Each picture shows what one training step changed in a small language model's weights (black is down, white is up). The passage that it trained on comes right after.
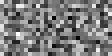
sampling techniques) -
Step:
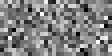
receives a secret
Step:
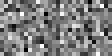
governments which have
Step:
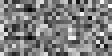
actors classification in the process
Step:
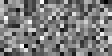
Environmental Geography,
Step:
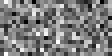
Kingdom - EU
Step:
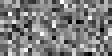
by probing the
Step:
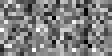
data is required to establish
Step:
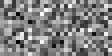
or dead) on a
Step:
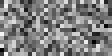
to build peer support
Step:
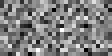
and its history, the
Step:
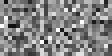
Patients received a mean
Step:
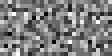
used as a pilot study
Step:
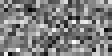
features including activities of daily
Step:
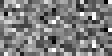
into service selection in
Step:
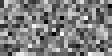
of design and modeling started
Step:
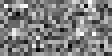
+\infty$$ and
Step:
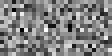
collaborate in further
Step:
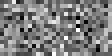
in Sr/Y
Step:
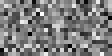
Brief value proposition
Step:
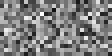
the present work,
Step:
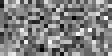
at 30° and
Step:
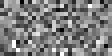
in racing cars
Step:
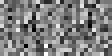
invasive plant's
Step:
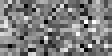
involvement, other organ systems
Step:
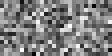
the financial condition, it
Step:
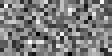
access to all transmitted
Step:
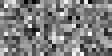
QA department were
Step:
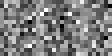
a balanced dataset,
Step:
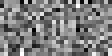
in the tRNA
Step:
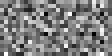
part of teaching practice,
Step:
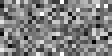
with His word.
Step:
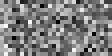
Access fund or Read
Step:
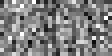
trap: Active
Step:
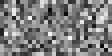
and calculated hue angle
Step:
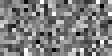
The test subjects age is
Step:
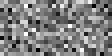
\right] \quad
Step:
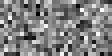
probability of a person being
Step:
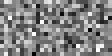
number of students who
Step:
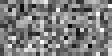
most abundant species in
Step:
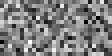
were designed in order to
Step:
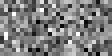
Similarly, Minor et
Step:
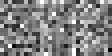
intervals after administration of four
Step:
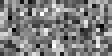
Yes Wrote
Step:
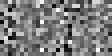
all African countries and 16
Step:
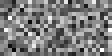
increasingly multilingual
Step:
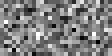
these two methods.
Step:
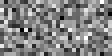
interest in special education in
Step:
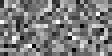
of the film composer
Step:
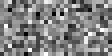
quality of administrative services
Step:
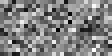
necessary. Acute
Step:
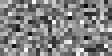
growth rate has been
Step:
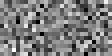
coherence score which refers
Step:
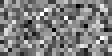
for a recent review of
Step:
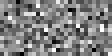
carried out in collaboration between
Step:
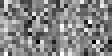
to know that perceived
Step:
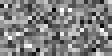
science and arts student
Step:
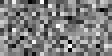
Mexico. The
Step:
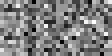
have done the analysis and
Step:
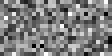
Animal Care
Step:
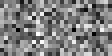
the interaction between variables and
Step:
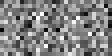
that these are not the
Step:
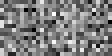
respectively. The study included
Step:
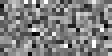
balanced and reduced
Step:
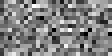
colors, such as
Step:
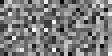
for waste recycling machines
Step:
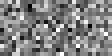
must be well aware of
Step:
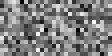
MIRT in the
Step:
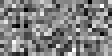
when this process is
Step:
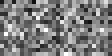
for example, Green and
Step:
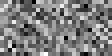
market value of the firms
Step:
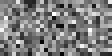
Acute non-specific
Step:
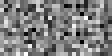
reason middle men have become
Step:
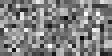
their work. While female
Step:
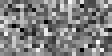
perceptions and responsible use of
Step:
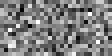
while the latter used an
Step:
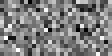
Slope to
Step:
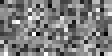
We gratefully
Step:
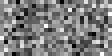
several dozen models
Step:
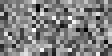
Top left: An
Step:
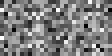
for several reasons: relative
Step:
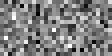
currents was
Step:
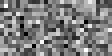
an Ascentis
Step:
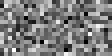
of BMI,
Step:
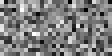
iteration & optimization
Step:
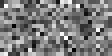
and Development RSA
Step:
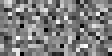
of the compass)
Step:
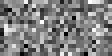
heat, being more than
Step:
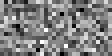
heterogeneity among the
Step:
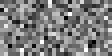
heavier farm
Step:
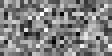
from a lack of
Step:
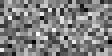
some of the production procedures
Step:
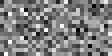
for AI skills in
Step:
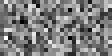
Practicing to
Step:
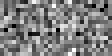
potassium salt is
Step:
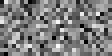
of the scheme is to
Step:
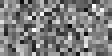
the pristine
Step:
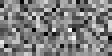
in the training data
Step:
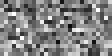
experiments have been focused on
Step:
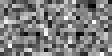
confluence of an
